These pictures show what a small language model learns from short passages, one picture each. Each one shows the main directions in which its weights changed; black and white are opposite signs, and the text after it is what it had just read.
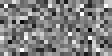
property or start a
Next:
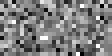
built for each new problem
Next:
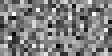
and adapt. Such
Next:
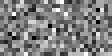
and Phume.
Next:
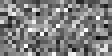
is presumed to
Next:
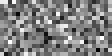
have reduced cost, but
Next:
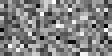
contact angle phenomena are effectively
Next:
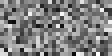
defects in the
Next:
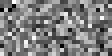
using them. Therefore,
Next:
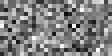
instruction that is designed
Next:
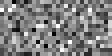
using Monte Carlo simulation.
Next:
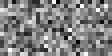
of diets was
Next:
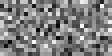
parameter with $Da
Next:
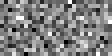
These are: - To
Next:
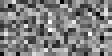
when approaching zero
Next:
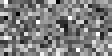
consider two fermion species,
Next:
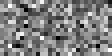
according to the data of
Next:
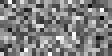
scrap collectors
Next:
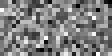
of the satellite from
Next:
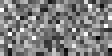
from the government. Since
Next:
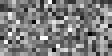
$C$ are defined
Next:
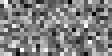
impact loading on
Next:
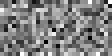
of differing composition and
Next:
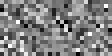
terms in terms of a
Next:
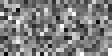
right, in relation to
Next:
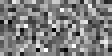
by the discrete time
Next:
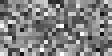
be the host environments for
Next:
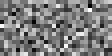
is confined to that
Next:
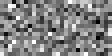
was slightly amused though
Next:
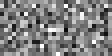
characteristic mass scales present.
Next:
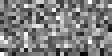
performance should be reasonably
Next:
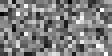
window average values indicated by
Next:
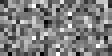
specific and measurable
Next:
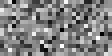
of increasing HC
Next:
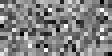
semantic confusion related
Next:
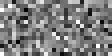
according to Einstein's
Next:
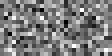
RCA results to
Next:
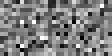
on MoOx and
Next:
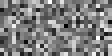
of the famous
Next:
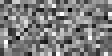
Sensitivity and
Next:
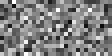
aimed at identifying attributes
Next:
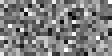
invariant 2-form on
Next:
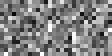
and swims in
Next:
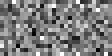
as MeetsCRAB
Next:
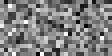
it may have been in
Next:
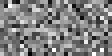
at a lead time of
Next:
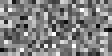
by the Harris
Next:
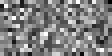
bolster capital.
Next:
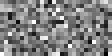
$N$ is the
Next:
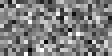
investment in technological innovation to
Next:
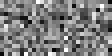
Public safety extends to
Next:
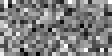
merger, which means
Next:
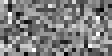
we give a brief overview
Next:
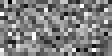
same amount. Eq.
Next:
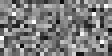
is calculated from the
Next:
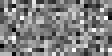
Science, University of
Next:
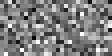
systems. The majority of
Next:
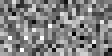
and B. Y.
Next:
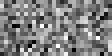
mass transfer coefficient, external
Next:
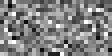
they often encounter neutral
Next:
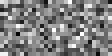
tramadol and
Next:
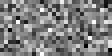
turns out that
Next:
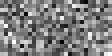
\be \delta
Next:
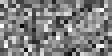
share of success and has
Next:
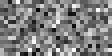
in the improvement of
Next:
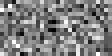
depending on the boundary
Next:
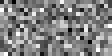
(Arufe et
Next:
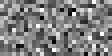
Risk" for a
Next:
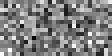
one that is to
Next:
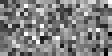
evolution of the modulus
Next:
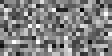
``An integrated approach to
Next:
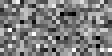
on a study of its
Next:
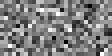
Given the coefficient of
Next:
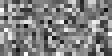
to religiosity
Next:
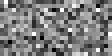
decision, Sharad
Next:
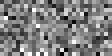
FSH levels in
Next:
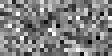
30employees and
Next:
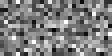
in the diffusion phase to
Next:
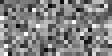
FP etalon
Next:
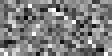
terms to specifically address the
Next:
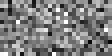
that we propose is successful
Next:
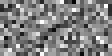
sources from the July
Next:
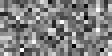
the pulse TOAs
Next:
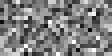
to minimise the current
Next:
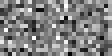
in wear.
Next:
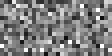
Students about their
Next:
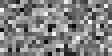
invidiam in
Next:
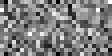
1970, this initial
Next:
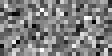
account and evaluates the
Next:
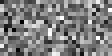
post-operative care
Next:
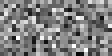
criteria described by the
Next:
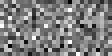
needs desired by patients that
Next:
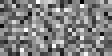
access services should be free
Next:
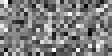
realistic scenario of area
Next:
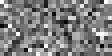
beat conventional DNS
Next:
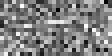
its forecasted growth driven
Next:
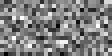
We conducted interviews with
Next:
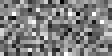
and mass balances of
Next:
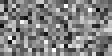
research. According to
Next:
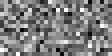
the result of interactive
